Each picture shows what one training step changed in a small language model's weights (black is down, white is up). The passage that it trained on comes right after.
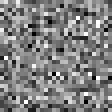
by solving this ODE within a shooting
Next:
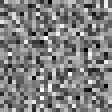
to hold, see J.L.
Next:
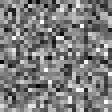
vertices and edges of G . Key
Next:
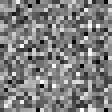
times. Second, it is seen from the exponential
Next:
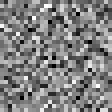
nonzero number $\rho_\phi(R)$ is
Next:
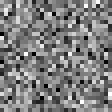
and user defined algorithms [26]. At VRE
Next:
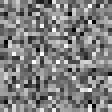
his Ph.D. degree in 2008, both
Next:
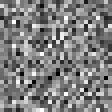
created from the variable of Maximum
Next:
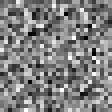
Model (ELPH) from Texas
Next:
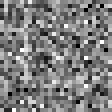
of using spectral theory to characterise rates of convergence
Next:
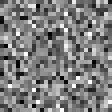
interface problems, Numerische Mathematik
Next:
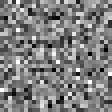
participate in the project Name Signature
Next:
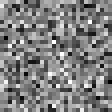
In this section, we give discrete time analogue
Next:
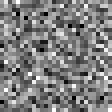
when examined more closely, constitutes a set of
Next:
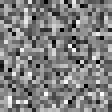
of the transition regime, with emphasis on
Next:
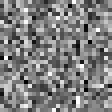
of gene expression programming and evolved by
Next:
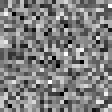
$\theta =\theta (G)>0$ such
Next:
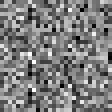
\ddots & \ddots&\ddots
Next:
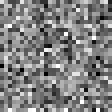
and hotel companies operating in the
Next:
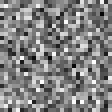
The author recommends adding a 'Live
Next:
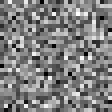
menopause. Lipid-related
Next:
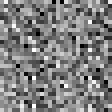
accuracy, it can be assumed, therefore, that
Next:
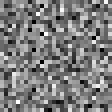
law of geometrical optics: the angle
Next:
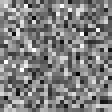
on every tick of the game in the
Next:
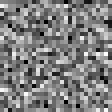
Associations with input patterns (features)
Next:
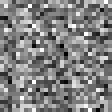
novel self-feedback intelligent
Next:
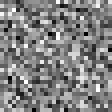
of \equ{cornoinglese},
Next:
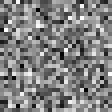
spatial contexts. The three authors independently graded the
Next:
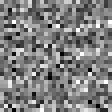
$\tau$-Hochschild homology
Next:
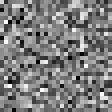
sex assigned to them at birth
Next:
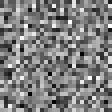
effects of the initial water content and rainfall
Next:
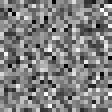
Enugu State, with special regards to
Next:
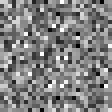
and polarization change. We employ the
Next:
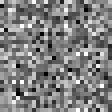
$\mathcal{P} \leftarrow \emptyset$,
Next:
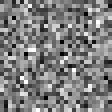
generalised Fermat equation of signature
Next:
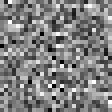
mass} $\overline{\nu}=A$,
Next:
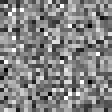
ISSUE 12 Acceptance of
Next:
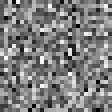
consider now Bayesian properties of the confidence
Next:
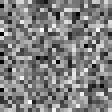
of a data partition or set of training
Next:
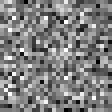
exist a substantial $q$-analogue of
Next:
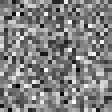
acceleration and angular velocity signals which vary their
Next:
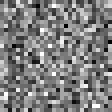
Engineering for Innovation, University of
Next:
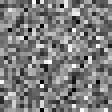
we estimate the last term on the right hand side
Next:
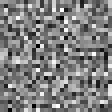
curriculum: A preliminary
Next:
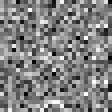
\ldots + \om\cdot a_1
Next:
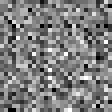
to business credibility and customer
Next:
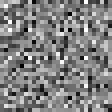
\end{remark} For an illustration of
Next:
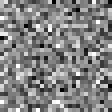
\ldots , \s_n)$ and
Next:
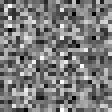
(thus, higher perceptual
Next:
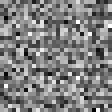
the flow of innovations in the medical field in
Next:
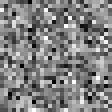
to the Hough transform" \footnote{2010
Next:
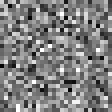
and {D}ehn surgery}},
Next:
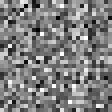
Associate Professor, Department of
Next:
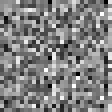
a teacher. The teacher was selected based on their
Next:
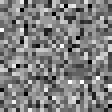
1$ in theorem ~\ref{th:
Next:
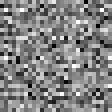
to foster mutual learning and ensure continuous
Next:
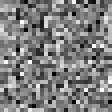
tree of smallest $K$-length, called
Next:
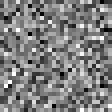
the rest of the materials, as expected, it
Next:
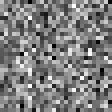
illegal activities; it also includes legal economic
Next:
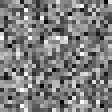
the following: - Main problems of families in
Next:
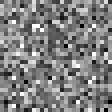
great damage, so it is necessary to pay attention
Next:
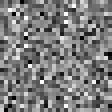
events. For the first time, we presented statistical
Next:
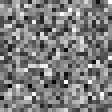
sepsis with complications. About
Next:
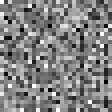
and hence morphisms in $\cat{Grp}$.
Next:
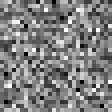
the institution can encounter if it
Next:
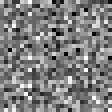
crony capitalism which acts as a
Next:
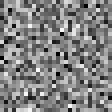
$\hat E$-series. This gives $$
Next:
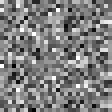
AND AUDITING,
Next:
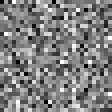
C : **C**onceptualization M
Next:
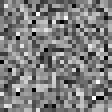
subgraph of $G$ \nopagebreak
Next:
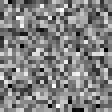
and transmission coefficients varies with the frequency where
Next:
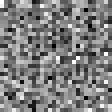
"Whey Proteins"]
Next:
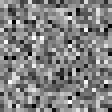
\end{equation} Now we identify the
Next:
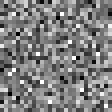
matrices. In order to describe the structure of local
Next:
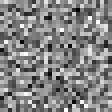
\def\cP{{\mathcal P }}
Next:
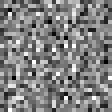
Malaysia Author contributions SHY
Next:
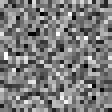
finite. For the second term, we first
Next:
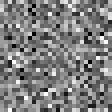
to optimizing performance. One interesting idea is to
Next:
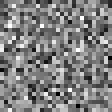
to the 180-minute mark.
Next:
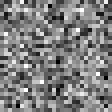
pure stands grown at the same level of
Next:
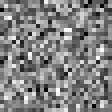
for any $x \ne 0$ the set
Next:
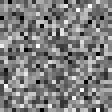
Since the confidence interval for the indirect effect
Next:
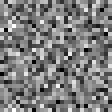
law} \label{fig:con}
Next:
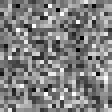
affect the toxicity and solubility
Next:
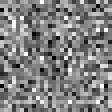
inequality $$ \|\bsfz\|_{\mathcal
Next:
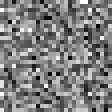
as an obligation for the manual
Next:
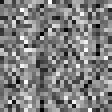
competition of education with other sectors for public
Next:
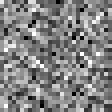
Now we are going to prove that the limit \[
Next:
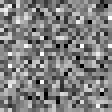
and the results gave the least average relative error of
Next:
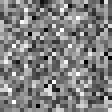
of the invariant and the non-invariant part of
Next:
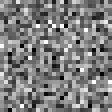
split, in 1942. In more mathematical terms
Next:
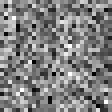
we obtain that $v_f$ is continuous
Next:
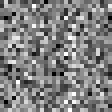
the film is peeled off over the
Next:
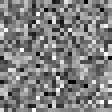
elastic-plastic deformation, finite difference method.
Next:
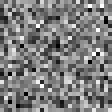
use Monte Carlo simulation to estimate $
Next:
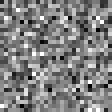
days at 0 °C (LT) on
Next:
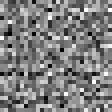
Such varieties have been studied in the series of papers
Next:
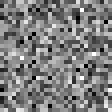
study of perfect number theory by allowing to work
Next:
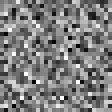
(1.15) itself can obtain from certain
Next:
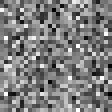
ones. Specifically, we want to point
